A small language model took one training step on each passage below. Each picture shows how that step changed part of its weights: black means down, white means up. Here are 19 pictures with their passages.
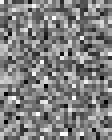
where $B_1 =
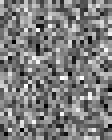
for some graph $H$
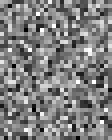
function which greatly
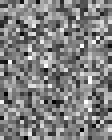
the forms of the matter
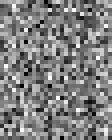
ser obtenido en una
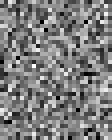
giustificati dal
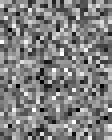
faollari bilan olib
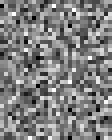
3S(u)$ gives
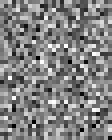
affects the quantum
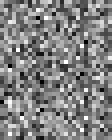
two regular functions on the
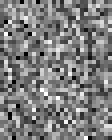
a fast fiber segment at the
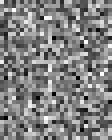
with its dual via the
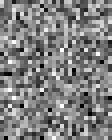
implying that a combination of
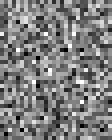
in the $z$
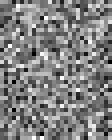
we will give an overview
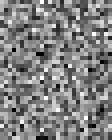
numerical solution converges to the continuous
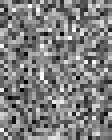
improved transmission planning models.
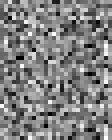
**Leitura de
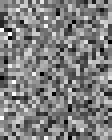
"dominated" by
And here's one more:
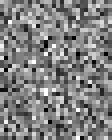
excess energy due to the
